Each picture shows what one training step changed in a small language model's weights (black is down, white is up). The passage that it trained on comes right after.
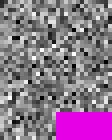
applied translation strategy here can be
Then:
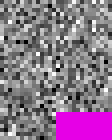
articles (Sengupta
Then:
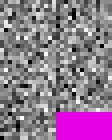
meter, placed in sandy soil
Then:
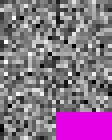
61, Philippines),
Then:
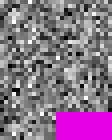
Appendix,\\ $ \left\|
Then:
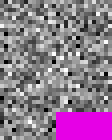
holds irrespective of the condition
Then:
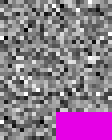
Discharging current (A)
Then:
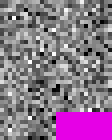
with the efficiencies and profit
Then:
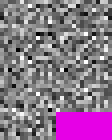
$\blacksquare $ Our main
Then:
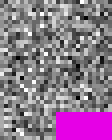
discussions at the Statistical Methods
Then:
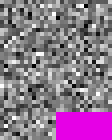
graded algebra, def\/ined by
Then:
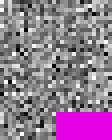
method to the rotation form of the stationary
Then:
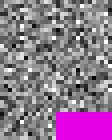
left subfigure is about the degree
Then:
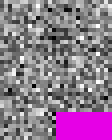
23. I just give up
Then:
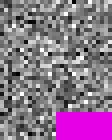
linked to output but also to
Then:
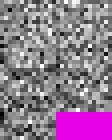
turn to the estimation of the
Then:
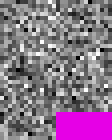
data base is also planned for other
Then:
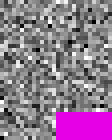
to market data, because we can obtain the
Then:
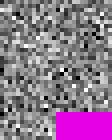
by one of the referees, our
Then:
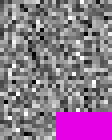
Erikainen, S., et
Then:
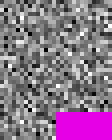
that this sequence folds into a helical structure
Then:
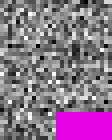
a significant potential for improvement of the
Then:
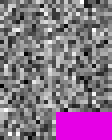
(}focusing case{\em
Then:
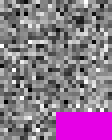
FMM accelerated terms with
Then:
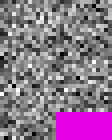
in the introduction, the harmonic
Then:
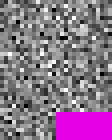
Lemma \cite{Sko} to
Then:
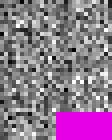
conferences and/or 5 journals
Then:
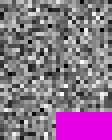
$2 \times$ more if operating at
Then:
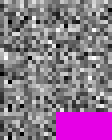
method of index iteration theory of
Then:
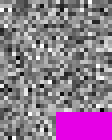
in mind that we require existence of an
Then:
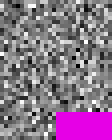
adjustable parameters with a grid
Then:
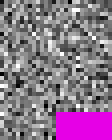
and zinc) were calculated according
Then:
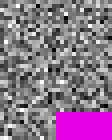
hyperbolic triangle if its three
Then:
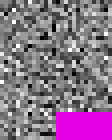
= \rho \otimes \lambda$, for $\rho
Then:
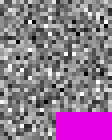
the transfer function, all applicable methods are
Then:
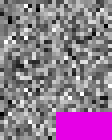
divided into seven groups based on the
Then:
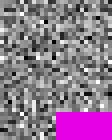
A positive Borel measure $\mu $ on
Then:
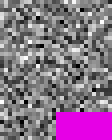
Part Name Material Spur
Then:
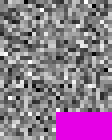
waste, ultimately reaching
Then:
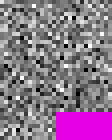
Dimension wise mean, S.D. and
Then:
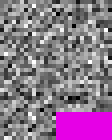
(mean = 3.67). This sample
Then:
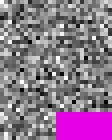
iterative evaluations, thereby
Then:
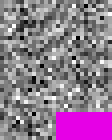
by nitriding, is more than 10
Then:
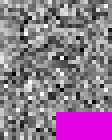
holding the "c" key (34
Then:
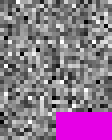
is a strict morphism and the second
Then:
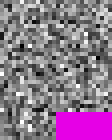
and to take **long-term
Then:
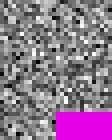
Copper wires With
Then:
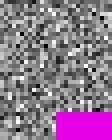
does not depend on the path, but only on the
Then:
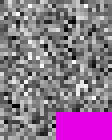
first do as in {\bf Step 1}
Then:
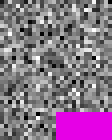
is in a one-to-one correspondence
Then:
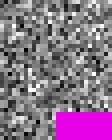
as to minimize a specified
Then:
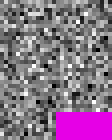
\end{figure} The numerical results
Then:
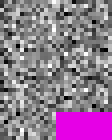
from classical crossing to classical
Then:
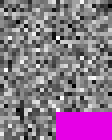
sulphur dioxide combines
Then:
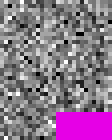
speed of information disclosure, and
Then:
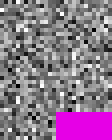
decoration, this loop edge can never
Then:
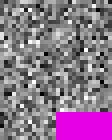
0.$ \textit{Hence, the
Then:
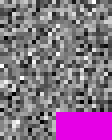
accomplished. In fact,
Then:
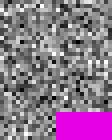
from films were near to 0.997
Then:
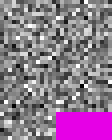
We have that the points of $K$ which are
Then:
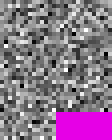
diffusion case where $\mathbb{D}$
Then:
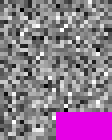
could be bound by the nucleus.
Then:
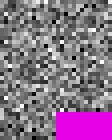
more preserved, while vegetables and
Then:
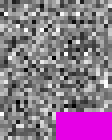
order to generate a state constraint for
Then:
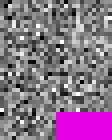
clarify who is the founders
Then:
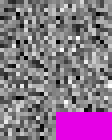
homecare unit of Allied
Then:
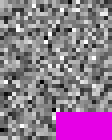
space and $\phi: [0, \infty)
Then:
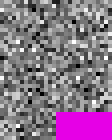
the profinite topology, which is defined by
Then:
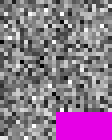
amount of time, or in the
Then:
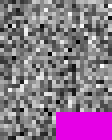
in $xy$-plane.\\
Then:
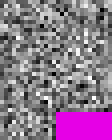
and that $\sigma^*(M)=C \times
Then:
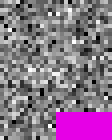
waves may cause extraordinary
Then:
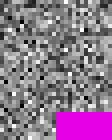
partly haemorrhagic
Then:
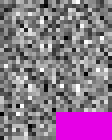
a_i $ for all $ k \in
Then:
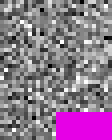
patients had initiated systemic
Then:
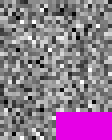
the same country, and the etymology
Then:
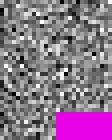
the computed stress may reasonably
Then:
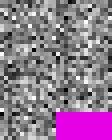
standardization across the various solutions either
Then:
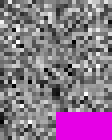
was one of the main directions in the
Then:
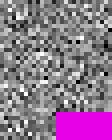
last section we perform numerical
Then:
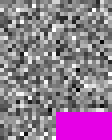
ranges from days to even weeks),
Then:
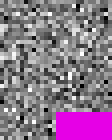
subgroup $\mathbf{B}$ of
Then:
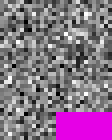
a method resolve this problem. In the
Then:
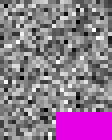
of Gram-Positive
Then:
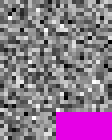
and stabilization also support periodontal
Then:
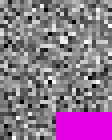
chambers* that have been in some
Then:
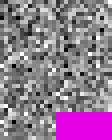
from seed to seed so that rice
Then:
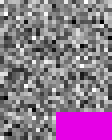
we knew that the left vertical map was
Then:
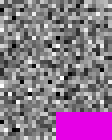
$T^*$-extension over a field of
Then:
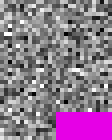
I$. Replacing $M^k$ by
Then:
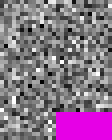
with explicitly available
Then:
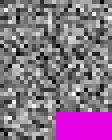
- M_c^{hyb} \quad
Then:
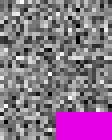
S. van der Meer, J.
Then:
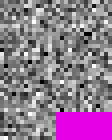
phrase "horizontal and
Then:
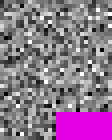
satisfying that $0 \leq i \leq
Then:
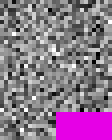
grade 6104 At this level, the
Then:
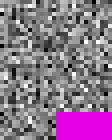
fast time scale should not affect the
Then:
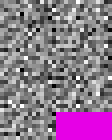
{\nobf Theorem 1.1: }
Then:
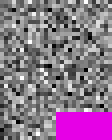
define set ${\cal W}=\left\{z \in
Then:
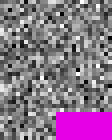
again if a "normal" level
